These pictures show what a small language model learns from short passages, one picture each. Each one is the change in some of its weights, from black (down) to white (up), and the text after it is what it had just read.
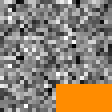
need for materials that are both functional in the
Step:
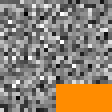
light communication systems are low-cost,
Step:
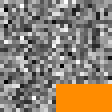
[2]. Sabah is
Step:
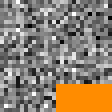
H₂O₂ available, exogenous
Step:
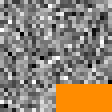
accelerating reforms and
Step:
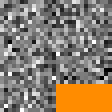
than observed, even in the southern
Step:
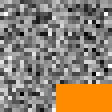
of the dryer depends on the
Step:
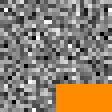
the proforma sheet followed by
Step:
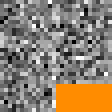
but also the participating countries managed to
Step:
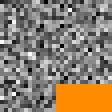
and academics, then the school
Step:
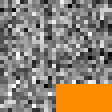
considerable patches of vulnerability
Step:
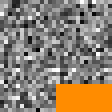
which youth engaged in online
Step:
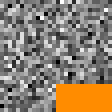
a scalable mechanism for building
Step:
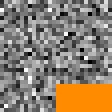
supraharmonics range,
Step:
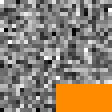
the non-uniform and the uniform
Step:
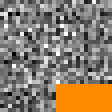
several rounds to understand the objectives and
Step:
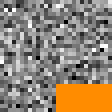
of normal and abnormal
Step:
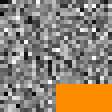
where n is the number of potential servers
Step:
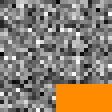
Output: Track Management for
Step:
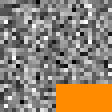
study its desoxy derivative,
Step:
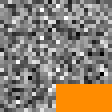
space need to be selected by the analyst
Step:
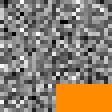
more about providing convenience than spending
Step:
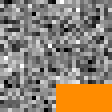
The plots were established on flat
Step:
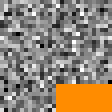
– Sarplaninac, and
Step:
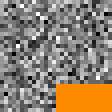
profitable to produce [2]. When
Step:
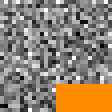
injury. NOTE: If
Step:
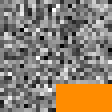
the system's equipment. This approach
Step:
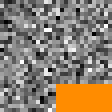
rolling element passes the
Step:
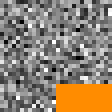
the flowers and leaves of
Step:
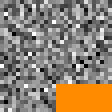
more important design elements. Finally, to
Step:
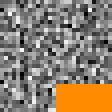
to element size but, for the
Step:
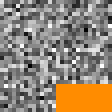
responsible citizenship and holistic
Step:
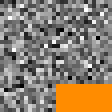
describes exiting and innovative ways to
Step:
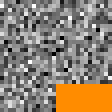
generation architecture is made. Then,
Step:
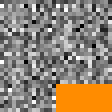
questions were characterised some of the questions as
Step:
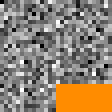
This document provides the dissemination package
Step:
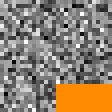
materials and thin-walled
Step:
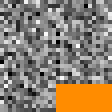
and charging Enforcement Function)
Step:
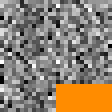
Research Method The research method used in this study
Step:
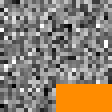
to which it will be subjected during its
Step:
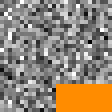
of influence becomes the main subject of
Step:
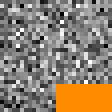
and at Paralympic it
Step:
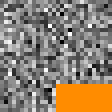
of adulthood due to the
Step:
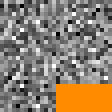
Vohburg City Archive
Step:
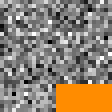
in group B was 18 months (range
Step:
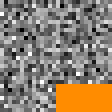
Doerr and Ritsema
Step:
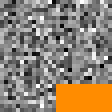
bring more awareness. Since social media
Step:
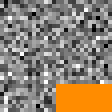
π pulses of the
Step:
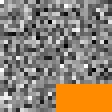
\Delta H^* - T\Delta
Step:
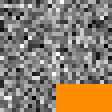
split into sub-pulse
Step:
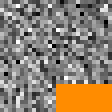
years or a fine. Procedural
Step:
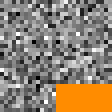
Typical analog PLLs
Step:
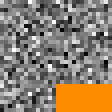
decreased the growth of *S.
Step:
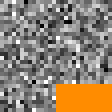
(cm^{-1}) Assignment
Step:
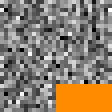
the temperature location in a GaN
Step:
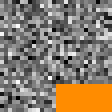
gives details on the location they will
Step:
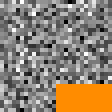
people have impaired glucose
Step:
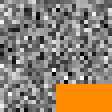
lot of purposes such as price
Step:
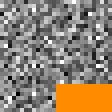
CMAX, SRV,
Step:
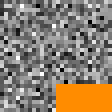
have witnessed significant contributions from
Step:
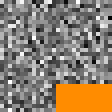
due attention as they deserve in
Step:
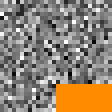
glycol (PEG)
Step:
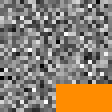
significantly enhances the connectivity features of
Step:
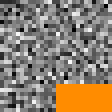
and separate the TLS losses
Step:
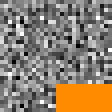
So to overcome this problem there is need
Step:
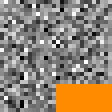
empowerment location is approximately 10
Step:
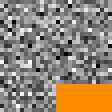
and Mortality Worldwide:
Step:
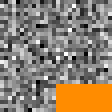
(PC-SVM) method,
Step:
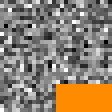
the unexposed group—is usually
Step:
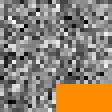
intelligence is the ability to use one's
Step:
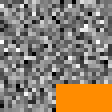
study has been funded by the
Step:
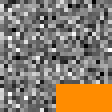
estimated as given by (3).
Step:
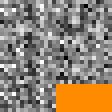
Uzbek and English languages
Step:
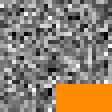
amount than the shear in the
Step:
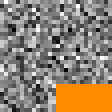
for decision making^[8].
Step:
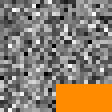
individual efforts. The Government authorities have
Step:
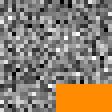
One of the most effective ways to help students
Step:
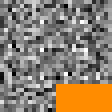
educational health programs regarding occupational health
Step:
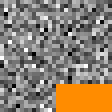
occurring in natural seeding (Fig.
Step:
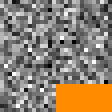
moral tragedy that
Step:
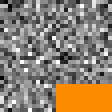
anything that is not clear or if
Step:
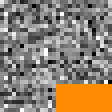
crops, earthworm
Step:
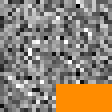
sea level where epidemic
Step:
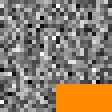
Magnesium mean concentration values for all
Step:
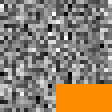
who emphasized ICT infrastructure as a key
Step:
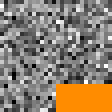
ACCIONA's Innovation
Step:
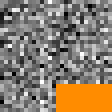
competition promotes economic growth in selected South
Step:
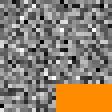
measured using a transparent ruler
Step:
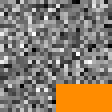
most complete and systematic coverage, is
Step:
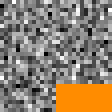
the images and data augmentation were
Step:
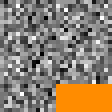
described by the following parametric equation
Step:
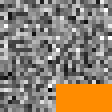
Nitrification Follows
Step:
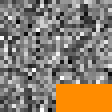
Professor, Department of
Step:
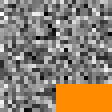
fact that some classes rarely appear in
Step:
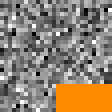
the reputation of the company. The
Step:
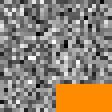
of operators \cup and
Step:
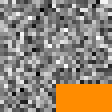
a characteristic of capital cities despite
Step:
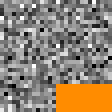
states that severe hypertension that
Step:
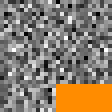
cover topics included in the present
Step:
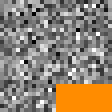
therapy dog is present?" There was
